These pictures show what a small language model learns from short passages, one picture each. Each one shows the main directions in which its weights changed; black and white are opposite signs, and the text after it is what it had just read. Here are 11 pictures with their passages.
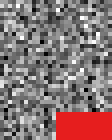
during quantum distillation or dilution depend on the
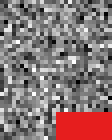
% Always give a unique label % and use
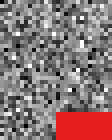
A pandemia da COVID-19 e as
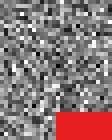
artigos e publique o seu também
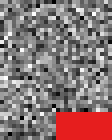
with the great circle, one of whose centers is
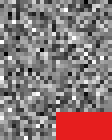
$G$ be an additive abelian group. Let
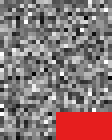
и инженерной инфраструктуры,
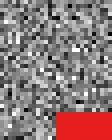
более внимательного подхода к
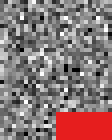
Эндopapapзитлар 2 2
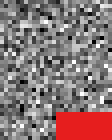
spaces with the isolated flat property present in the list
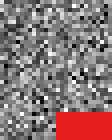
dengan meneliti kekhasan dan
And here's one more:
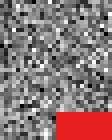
half maximum (FWHM) values for contour
